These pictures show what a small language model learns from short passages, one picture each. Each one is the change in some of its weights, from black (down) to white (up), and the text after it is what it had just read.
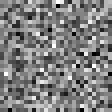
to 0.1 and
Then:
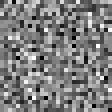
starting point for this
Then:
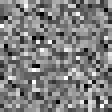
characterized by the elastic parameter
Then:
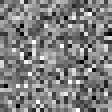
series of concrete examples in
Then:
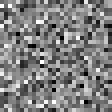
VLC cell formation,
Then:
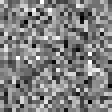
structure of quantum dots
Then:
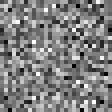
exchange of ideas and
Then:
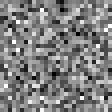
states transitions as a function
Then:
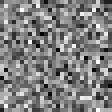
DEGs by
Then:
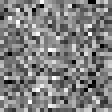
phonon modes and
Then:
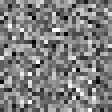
can be calculated simultaneously.
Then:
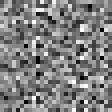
accessibility and the
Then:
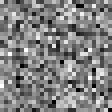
less rewarding.
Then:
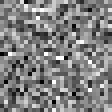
than caches to
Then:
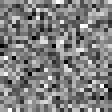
to mimic one
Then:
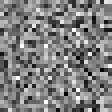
the accuracy of the
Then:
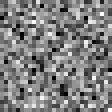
field as found from the
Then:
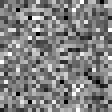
fulfilled (here
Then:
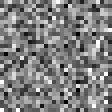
with no need for dark
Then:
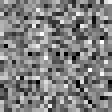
the more central regions of
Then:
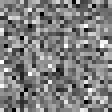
not exceed some critical
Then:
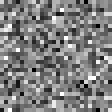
E. G. based
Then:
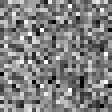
into early education helps students
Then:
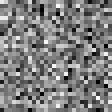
work, we observed that
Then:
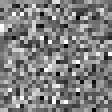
soil and contaminate
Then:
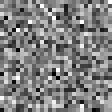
IUGR, where
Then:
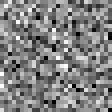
query reformulation
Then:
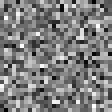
is launched.
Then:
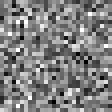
Planck size is
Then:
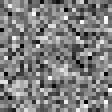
considerable attention in recent
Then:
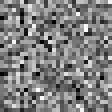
both sides satisfies
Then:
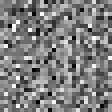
\left |{\bf
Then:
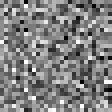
approaches in the literature the
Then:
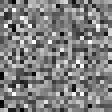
triangle sequence is
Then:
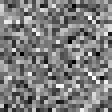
types are equivalent to
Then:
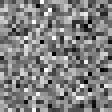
peak efficiency of the
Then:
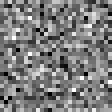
calculated as follows:
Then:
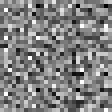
accounting informational environment
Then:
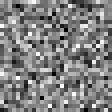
my A level points were
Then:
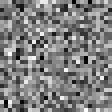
total, for each
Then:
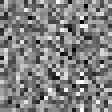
generation from experiment planning to
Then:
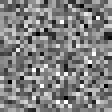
different instruments and
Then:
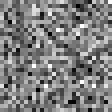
important to develop appropriate
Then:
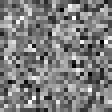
Plant. Furthermore,
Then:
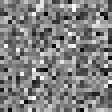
Topological Science and
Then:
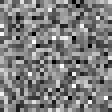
example, an employee
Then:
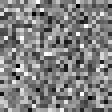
then paired courage
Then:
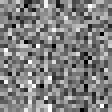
gap is critical for
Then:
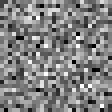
difference between both data sets
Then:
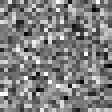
with AIGen In
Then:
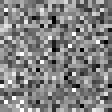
rule, American standard
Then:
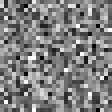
the expression for the growth
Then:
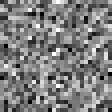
used to select these
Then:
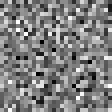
Having defined the
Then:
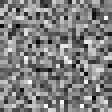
(PIP) in
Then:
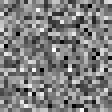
the patients. Results:
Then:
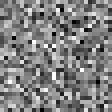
signal. The average amount
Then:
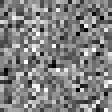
and behaves as
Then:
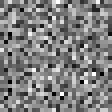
with other gender and
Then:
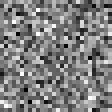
incoming-wave boundary
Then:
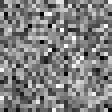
level (up to
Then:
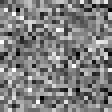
teachers with regard to their
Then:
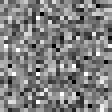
Attending Bule
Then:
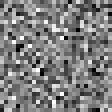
in the community. They
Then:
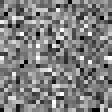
and one organization. This
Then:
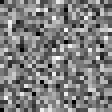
with 2 flavors
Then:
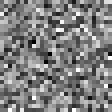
the world come to visit
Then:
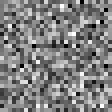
Subatomic physics at
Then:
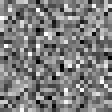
We deeply thank
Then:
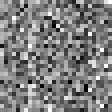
one characteristic for conventional
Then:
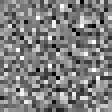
Fatty acids
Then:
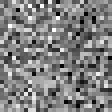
participants were informed about
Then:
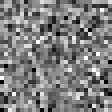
neighborhoods is
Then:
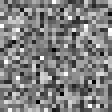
injection. Rather
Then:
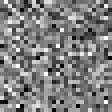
origin centered density profile
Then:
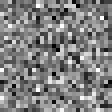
Fund WB World
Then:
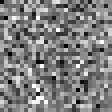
may be an alternative to
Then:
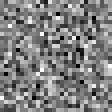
about circular orbits.
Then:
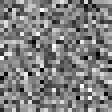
is formed. The
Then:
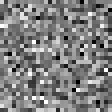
pump and the 810
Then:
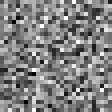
the data from the data
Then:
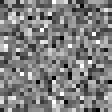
of arm A. During
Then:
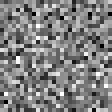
and accounts payables
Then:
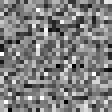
the Spanish
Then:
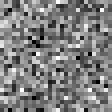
forms of games.
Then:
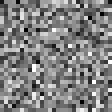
dynamics of various stakeholders of
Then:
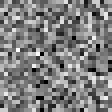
by considering refilling
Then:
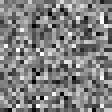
TIARA detector
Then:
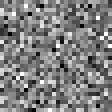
For mid-scale models
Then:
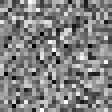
for data visualization.
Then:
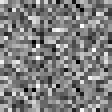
found sufficient reflection in
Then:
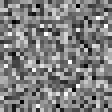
this study first discusses
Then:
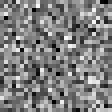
SYK model,
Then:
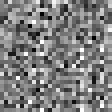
due to the heterogeneous
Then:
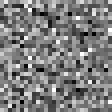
loose lepton
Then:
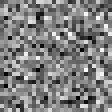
rare categories to achieve better
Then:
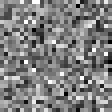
be found in the
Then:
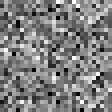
has to be based on
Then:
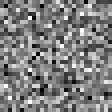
The graph shows a
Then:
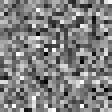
the innate computing
